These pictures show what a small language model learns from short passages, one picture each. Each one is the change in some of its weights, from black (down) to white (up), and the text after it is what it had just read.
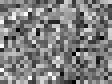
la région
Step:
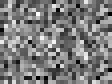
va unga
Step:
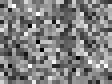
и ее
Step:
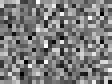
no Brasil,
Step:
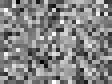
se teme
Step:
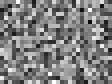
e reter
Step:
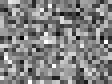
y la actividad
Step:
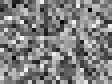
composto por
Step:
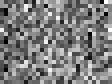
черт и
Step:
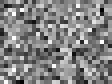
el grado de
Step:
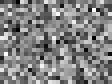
va atama
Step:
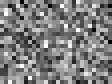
ve Sürat
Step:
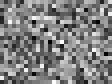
alles ein
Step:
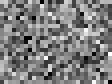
and POSAS
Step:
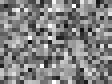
de sa famille
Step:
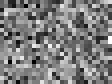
ist der
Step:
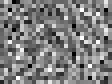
e invasão
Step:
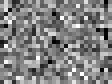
fazer no
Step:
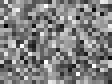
The plants and
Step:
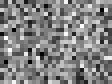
sequer o
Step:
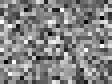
dat al
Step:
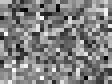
В ряду
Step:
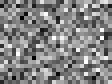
Kural A.
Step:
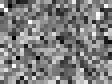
de zaken
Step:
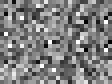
qurish va
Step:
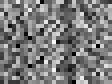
qilish jarayonida
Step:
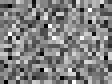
e publicações
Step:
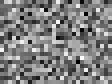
de ser,
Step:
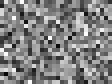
A área
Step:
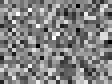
va rivojlanishi,
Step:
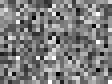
bilim va
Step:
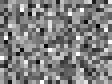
1 млн
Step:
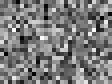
ota -
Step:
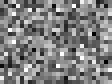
de atención
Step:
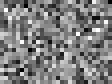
been the
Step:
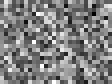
para quatro
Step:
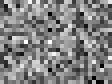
sendo a
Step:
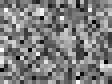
ese informante
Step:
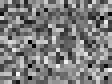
o trabalho com
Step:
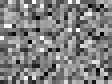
– baby
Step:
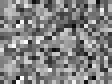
la cual
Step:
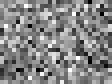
va amaliy
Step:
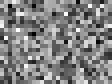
у ці
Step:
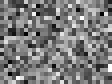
ist für
